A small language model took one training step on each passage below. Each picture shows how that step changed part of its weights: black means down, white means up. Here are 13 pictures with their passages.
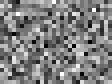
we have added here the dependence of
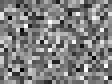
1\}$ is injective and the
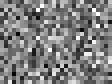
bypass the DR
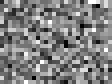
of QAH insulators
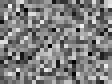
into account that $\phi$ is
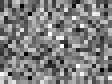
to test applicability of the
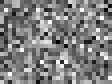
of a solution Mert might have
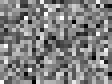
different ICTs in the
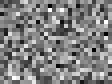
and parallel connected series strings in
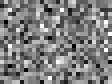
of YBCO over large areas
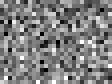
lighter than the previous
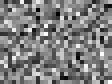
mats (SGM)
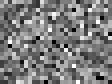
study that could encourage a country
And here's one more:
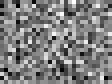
83 100 Results and Discussion
